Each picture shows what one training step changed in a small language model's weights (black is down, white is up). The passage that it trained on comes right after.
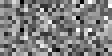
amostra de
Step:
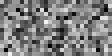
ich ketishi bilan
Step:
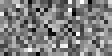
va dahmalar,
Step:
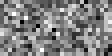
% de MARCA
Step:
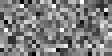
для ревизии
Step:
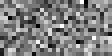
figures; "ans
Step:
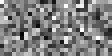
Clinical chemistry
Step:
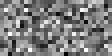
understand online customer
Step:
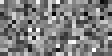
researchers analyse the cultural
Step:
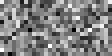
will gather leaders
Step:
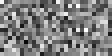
Teachers of
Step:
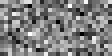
that you come across a
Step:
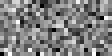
order to establish some
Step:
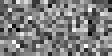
la physique classique
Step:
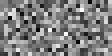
adalah bahan lain
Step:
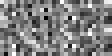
In developing both the
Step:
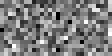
drugs. Tx
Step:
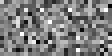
taxonomy, mainly
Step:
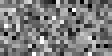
data for mining and
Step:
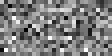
accordance with
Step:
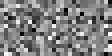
a dimensão reflexiva
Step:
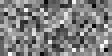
invest in this type of
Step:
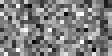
was up to 17%.
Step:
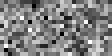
a lo expresado
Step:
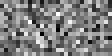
de la sociedad.
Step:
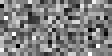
with corresponding functions such as
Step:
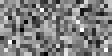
Neural Networks
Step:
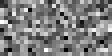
виконання має
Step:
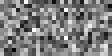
ze zich
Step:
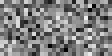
technologies for teaching humanities
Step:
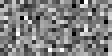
of this article, and
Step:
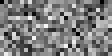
long-term association
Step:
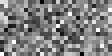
Eye : I.
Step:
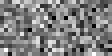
perspective prezentate
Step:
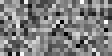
must unify its
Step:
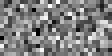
чем фактический
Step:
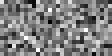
when the relay
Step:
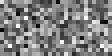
formation can be considered suitable
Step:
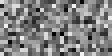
sohasida kasbiy
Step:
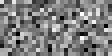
European Union,
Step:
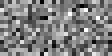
tout en respectant
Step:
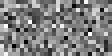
a passagem da
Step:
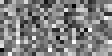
language, graded
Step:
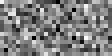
✓ Design
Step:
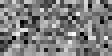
adjusted based on observed
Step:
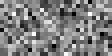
tomography study in this
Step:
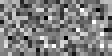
are necessary to be considered
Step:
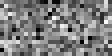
Painel 1
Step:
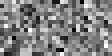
for society in which we
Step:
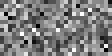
mata pelajaran,
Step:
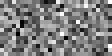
accuracy. Hence,
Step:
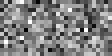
dice snake
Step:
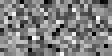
timed feeding
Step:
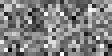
e práticas**.
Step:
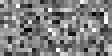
and exchange data via
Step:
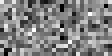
we live, work,
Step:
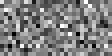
assessment of contemporary
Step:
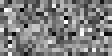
gegevens van
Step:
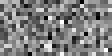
are internalised by
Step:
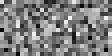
industry transformation, a
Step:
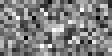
são as informações
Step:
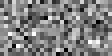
to confine the
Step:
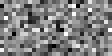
with secondary data relevant,
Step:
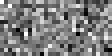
en la aparición de
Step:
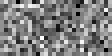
Prevalence &
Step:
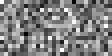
office and have the
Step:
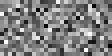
va kam zarar bilan
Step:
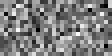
tumours in the
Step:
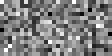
– qonunchilik
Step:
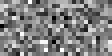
a systematization
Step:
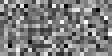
enquiry was
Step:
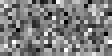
Webley &
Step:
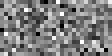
ranking the identified
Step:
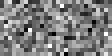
Diese sehen
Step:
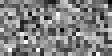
applications etc. Conclusion
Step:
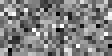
qiladigan Yashil
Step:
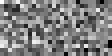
bringing together risk
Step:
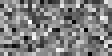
de gênero ou
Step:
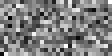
pentru produse
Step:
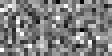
the underlying developmental
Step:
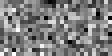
data re-entry
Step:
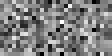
tanto, una norma
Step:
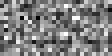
of students, develop their
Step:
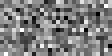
dosage for exercises
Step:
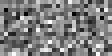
The research substantiates
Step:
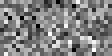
context being on the
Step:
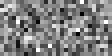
the eigenstates of
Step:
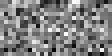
misión de las
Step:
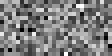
are land regulation,
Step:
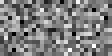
groups or communities are affected
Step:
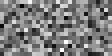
James J.
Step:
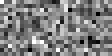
Learning 3D human
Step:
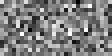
new approach. The
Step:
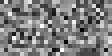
imzosi belgilangan
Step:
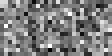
массагет ва
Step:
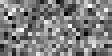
3) jamoa
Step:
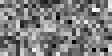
loads. Recent
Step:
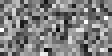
allowed him to start
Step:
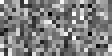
– Morocco
